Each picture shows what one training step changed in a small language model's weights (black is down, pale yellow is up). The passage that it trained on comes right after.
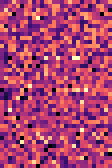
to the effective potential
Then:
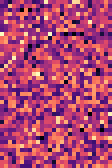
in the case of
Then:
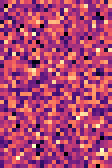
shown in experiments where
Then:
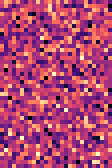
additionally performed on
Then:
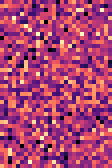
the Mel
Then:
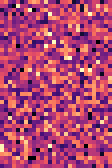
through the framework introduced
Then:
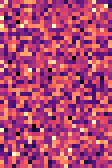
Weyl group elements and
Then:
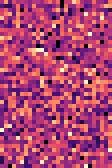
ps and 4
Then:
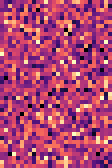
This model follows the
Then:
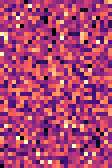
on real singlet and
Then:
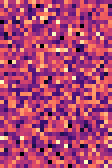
temperatures will decrease,
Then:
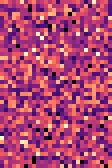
These features are
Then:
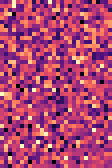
and where the component
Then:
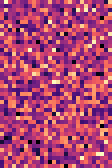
described by a
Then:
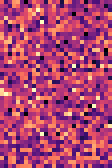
about 2.5
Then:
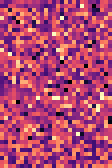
factor of $\sim
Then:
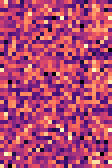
image compression methods
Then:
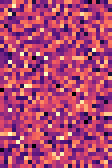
and 20 at the
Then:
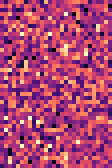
the propagation constant
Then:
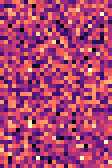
using independently determined parameters
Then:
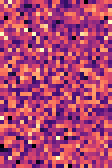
of photon polarisation
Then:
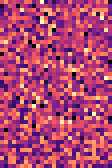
alternatively obtain
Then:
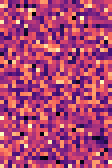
resource constrained wireless
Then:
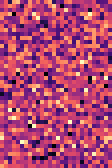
with different network architecture
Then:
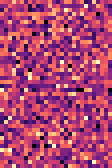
are in fact
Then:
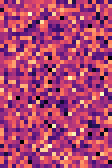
universal relaxation bound
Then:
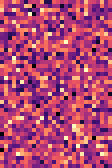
\equiv &
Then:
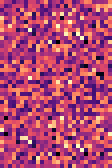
chiral magnetic effect
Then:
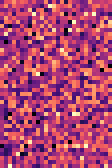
to the question:
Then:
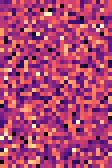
the gas, so
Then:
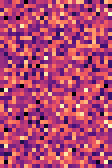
enough below the
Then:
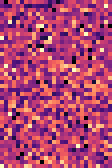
equality we solve
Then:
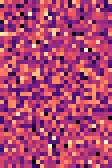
of ALPs
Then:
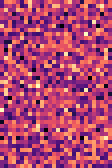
applied to calculate other
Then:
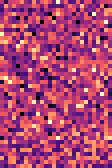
For low confinement
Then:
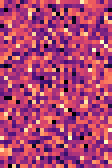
with compression techniques such
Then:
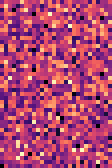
purpose, we have
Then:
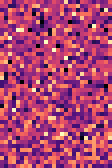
material? Where
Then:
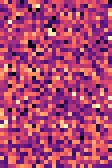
colours of
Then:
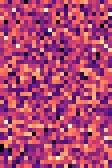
of analytical methods that
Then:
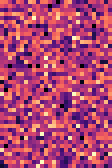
simple set is an
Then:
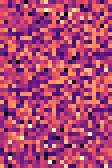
possibility that the universal
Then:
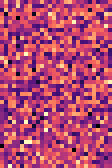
fits at the
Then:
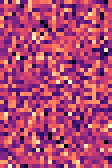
China with grant
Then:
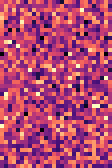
better understanding of the
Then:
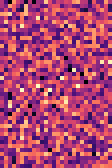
the vicinity of
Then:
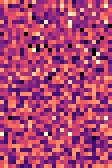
can help mitigate
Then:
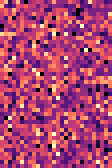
AST in
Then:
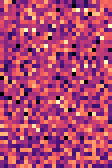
all \bs{}
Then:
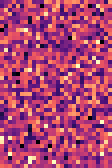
equal to the number
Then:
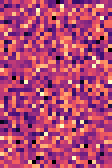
leverage effect becomes
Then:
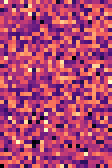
discrepancies between the
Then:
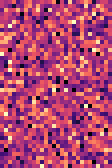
A more importance has
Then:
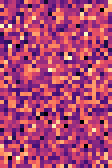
during part of this
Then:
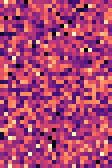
ACD reconstruction has
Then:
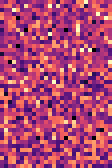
we use Bayesian inference
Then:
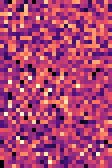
the interaction between
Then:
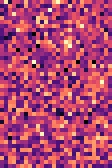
peak. We need
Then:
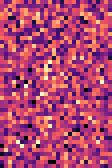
of a quick,
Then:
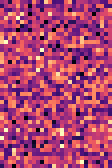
es mayor que
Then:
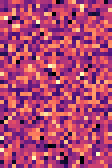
The function in
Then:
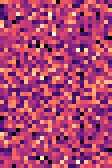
is not included in
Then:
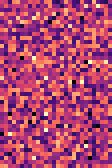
can enhance the decay
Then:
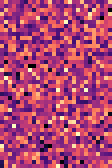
by the boundary condition
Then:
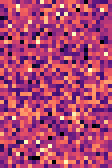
using a Gaussian process
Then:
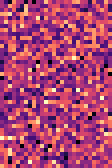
the number of measurements
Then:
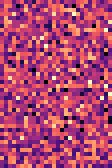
this work we propose
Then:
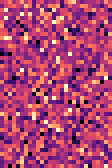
Spectra were
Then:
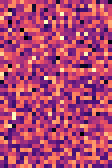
and share convolution layers
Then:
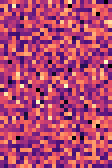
concentrations and falls
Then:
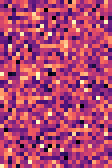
The computation of $
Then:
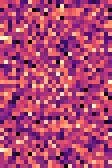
vantage point for
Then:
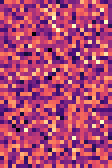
can be written in
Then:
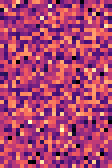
range ($\approx
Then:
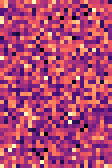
\\ Transmit
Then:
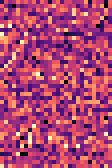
in order to form
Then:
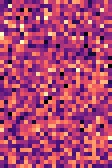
under the residue
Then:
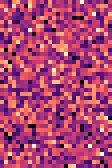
broken while preserving
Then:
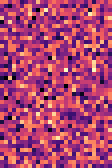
Calculations using
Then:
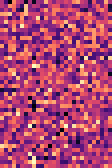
the Lagrange
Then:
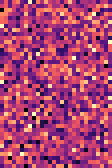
sensitivity for rotation
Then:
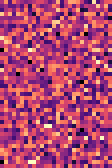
disappears, the
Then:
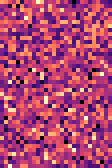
That is why in
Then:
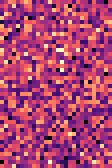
binding energies and
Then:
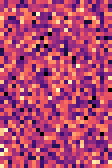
efficient construction of the
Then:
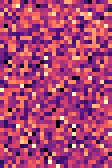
at the quark level
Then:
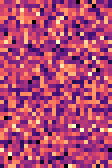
need of empirical
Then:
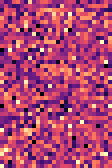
important limiting mechanism for
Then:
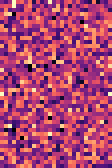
and vice
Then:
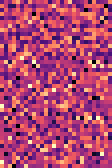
order parameter tensor.
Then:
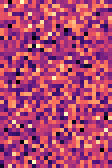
spans from
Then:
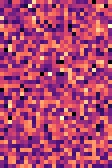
removed under reduced pressure
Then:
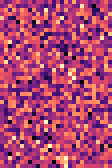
vanishing of the excitation
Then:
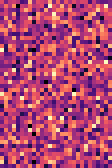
however, they first
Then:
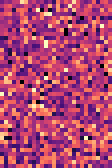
mirror, for
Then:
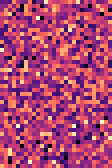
the origin to the
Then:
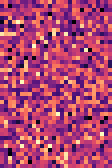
the AF
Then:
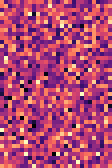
creating our
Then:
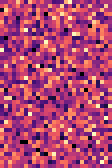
fit, negligible for
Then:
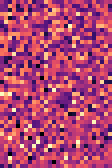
is the spacetime
